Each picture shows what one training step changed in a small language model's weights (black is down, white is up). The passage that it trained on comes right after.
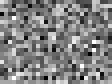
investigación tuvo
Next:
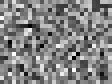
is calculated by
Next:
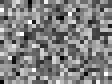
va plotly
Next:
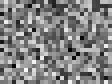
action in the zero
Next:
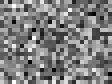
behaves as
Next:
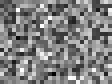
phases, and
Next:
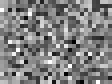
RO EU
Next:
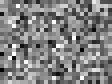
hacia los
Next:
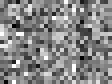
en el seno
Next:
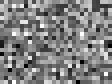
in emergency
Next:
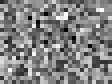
pdf for
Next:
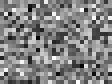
$ is used to
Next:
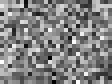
análisis de
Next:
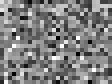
del cosmos
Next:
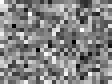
y en la
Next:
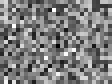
configurations used was
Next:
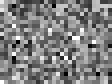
ao ensino
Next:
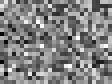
this situation we
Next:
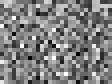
can consult
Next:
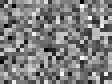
density region of the
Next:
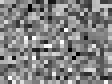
contribution to the magnetic
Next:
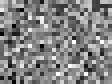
nodes remains
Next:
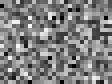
and mapping /
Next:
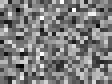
grown by
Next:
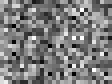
Physics \\ 37
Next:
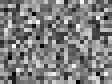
This opened
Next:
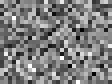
there are in fact
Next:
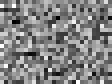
is signed
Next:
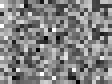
o presente
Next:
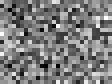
o planejamento
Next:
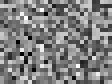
forming an
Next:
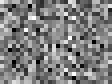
що з
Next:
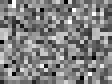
los países
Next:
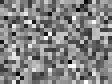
very weakly with
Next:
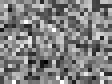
of calculations is
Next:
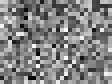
— por ter
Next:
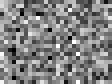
nos anos
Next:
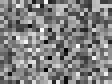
solution, the flow
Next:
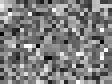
de Bellas
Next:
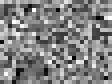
the data?''
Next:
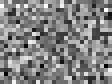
phase transition dominated
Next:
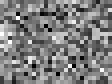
de coco
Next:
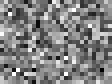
control por cada
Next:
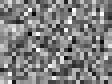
effect becomes lost
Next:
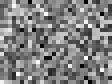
1. Los
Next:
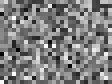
various groups
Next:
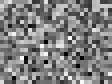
results in an
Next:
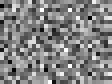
following section, we
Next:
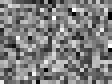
derive for each
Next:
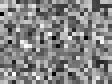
the treatment
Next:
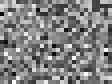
the ground state space
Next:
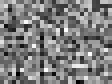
of Method
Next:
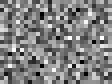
theoretical framework for
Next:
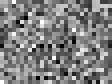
decay to a
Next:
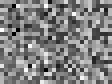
separation to
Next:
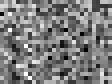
the value of the
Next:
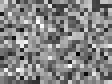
this is the
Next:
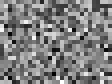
of time,
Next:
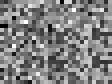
basis voor de
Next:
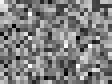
y hasta
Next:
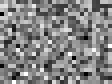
the outward
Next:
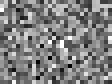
data, it only
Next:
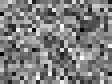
that in this work
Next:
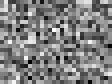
In the MIT
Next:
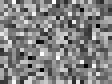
acquire the
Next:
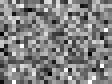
faithful we
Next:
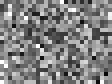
hol adib
